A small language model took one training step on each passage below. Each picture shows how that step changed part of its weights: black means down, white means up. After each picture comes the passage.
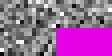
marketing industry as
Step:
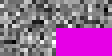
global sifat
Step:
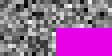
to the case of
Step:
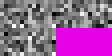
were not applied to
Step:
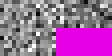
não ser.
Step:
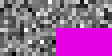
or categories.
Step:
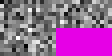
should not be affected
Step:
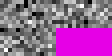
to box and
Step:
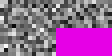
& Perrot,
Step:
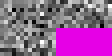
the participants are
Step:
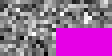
used to perform the
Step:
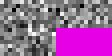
them is the education
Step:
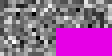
due to the
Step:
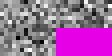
appears to the
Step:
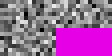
sathi tahlilga
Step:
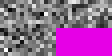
stored and
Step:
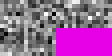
node in between a
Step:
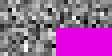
market responds by
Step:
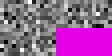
are less than
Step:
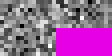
$N$ of
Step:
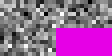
and faithful
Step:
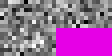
extension movement.
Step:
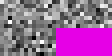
However, there are
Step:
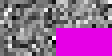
for each model.
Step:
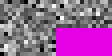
metric (1)
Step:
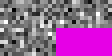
recently become
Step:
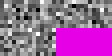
an existing dataset.
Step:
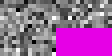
has to multiply
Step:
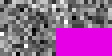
the intersection of
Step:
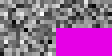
opinion, the
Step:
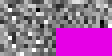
one can see that
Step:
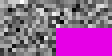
sociedade, de
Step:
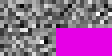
work focuses on
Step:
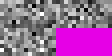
prevalence of
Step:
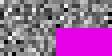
(AI); machine
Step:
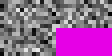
also estimated from the
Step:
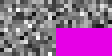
were more likely to
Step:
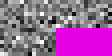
angle between two
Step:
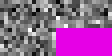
it is in the
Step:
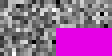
as a crucial part
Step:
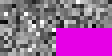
data. Based
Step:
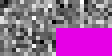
by combining in
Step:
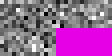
accurate results using a
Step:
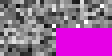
not have large
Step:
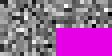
of interfaces to
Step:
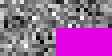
rotation of its polarization
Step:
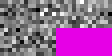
entre eles,
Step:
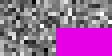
around 6–8
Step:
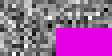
longitude of 90
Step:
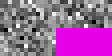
this stage of the
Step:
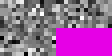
performance of the developed
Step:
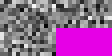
the issue of
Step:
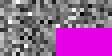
distribution of the combined
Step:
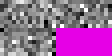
one which is invariant
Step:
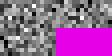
of the 16 clusters
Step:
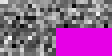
16 percent longer for
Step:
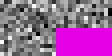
the nominal fit
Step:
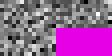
alguns dos
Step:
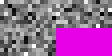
se incluyen
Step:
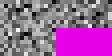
per key. For
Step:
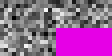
for higher rates and
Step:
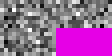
different reasons than
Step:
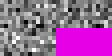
Data are collected under
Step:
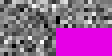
the need for
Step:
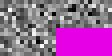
bir qancha
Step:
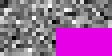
by integrating the
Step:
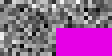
the possibility of
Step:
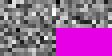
BS, in
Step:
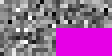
they observe a
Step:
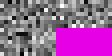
cor, origem
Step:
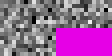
substantial increase
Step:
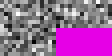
2- elementlar
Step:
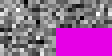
software must be done
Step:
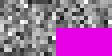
political mandate
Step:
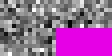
change in pulse
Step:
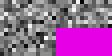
Astronomy, State
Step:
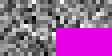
the induction
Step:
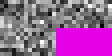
the participants in the
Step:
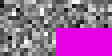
sectors. It
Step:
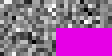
aulas de
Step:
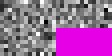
or one time.
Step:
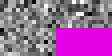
that a significant part
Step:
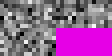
que implica
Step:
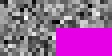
of the respective
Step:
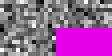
is intended to
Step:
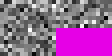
the positions of the
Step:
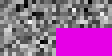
to take decision about
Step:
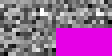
SETS OF
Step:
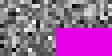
Leverage the
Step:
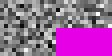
work done on the
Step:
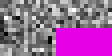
pathology in children
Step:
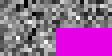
to about five years
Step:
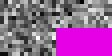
mapping modality
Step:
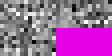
has access to information
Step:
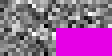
the bar means complex
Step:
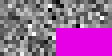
compute the number of
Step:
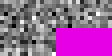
sequence has been less
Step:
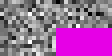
observed type of radio
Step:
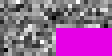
socială, de
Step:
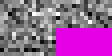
aporte de
